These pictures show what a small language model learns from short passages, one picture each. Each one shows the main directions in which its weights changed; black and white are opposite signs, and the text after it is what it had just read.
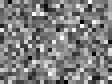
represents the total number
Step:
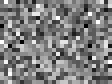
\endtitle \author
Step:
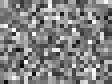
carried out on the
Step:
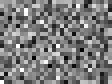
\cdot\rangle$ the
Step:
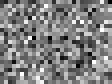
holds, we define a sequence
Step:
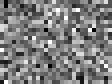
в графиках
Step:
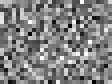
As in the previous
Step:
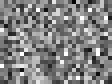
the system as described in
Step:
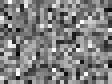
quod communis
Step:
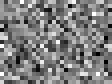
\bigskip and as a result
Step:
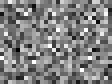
define $\angle \langle
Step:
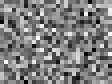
saturated, then
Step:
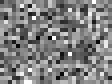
Hanh (HANH
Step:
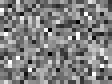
0$, it is possible to
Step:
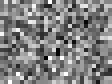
a judicial act
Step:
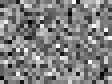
e influências
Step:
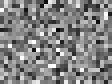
assume that $v \rightarrow
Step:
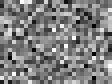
podem ser observados
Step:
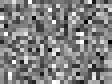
— insoniyatning
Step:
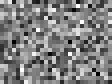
usuarios, estos
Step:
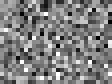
the probability distributions given
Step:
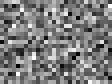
el de Thornhill
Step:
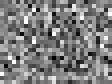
the normal component of
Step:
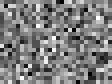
is to show that the distribution
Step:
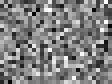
can be seen using lemma
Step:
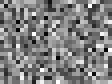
is performed, first define
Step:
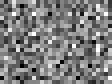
information on the level,
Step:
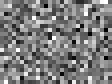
professora, tem uma
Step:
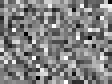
improving adherence
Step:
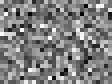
wordt gelegd
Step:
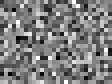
necessary condition for a
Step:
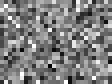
físico” ($p
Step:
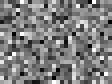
Dari language
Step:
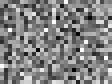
theorem, is bounded above by
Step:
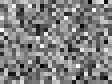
multiplicative. \et
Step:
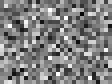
\end{lemma} The following
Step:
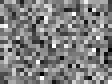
definition. Conditions for
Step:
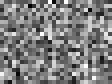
distinguen de los
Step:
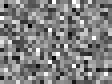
\delta (f \wedge
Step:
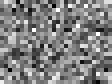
qalbiga singib
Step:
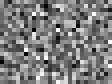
represents the average
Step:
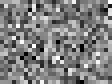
stage we may simply
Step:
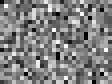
have everything prepared
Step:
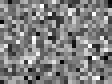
orientó hacia:
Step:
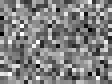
asosiy raqamli
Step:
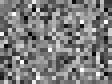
the following stability of
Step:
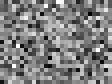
buses with $0$
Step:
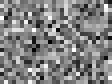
fibre of the germ
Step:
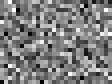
and \beq \bal
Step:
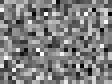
be the closed point above
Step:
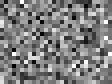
autour de la notion de
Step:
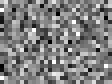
$\delta_j \in
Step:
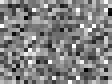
segunda columna el
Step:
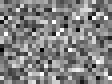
\item $\bigcup W =
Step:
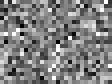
$g = h$ and
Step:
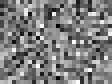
of the Sobolev
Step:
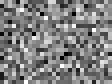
solares Urban
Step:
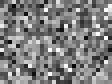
binomial coefficient
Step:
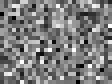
is homogeneous of
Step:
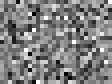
numerator take values
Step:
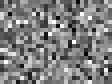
T}} \parallel
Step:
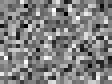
whose diagonal
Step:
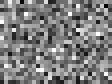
din qanday
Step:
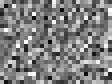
bounded or that there exists a
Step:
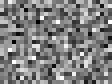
berhubungan, dan
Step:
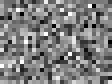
Introducción Las
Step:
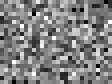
asoslangan yangi
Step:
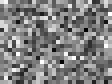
variables with total
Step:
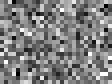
e protetor solar
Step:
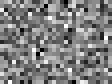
dış ticaret
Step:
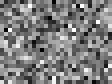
pela mineradora
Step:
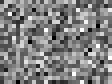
in Solothurn
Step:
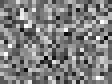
at the origin. The
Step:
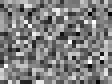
і навичок,
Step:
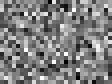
and only if $p$ is
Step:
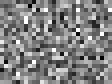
the situation as
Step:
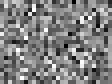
we cannot find the
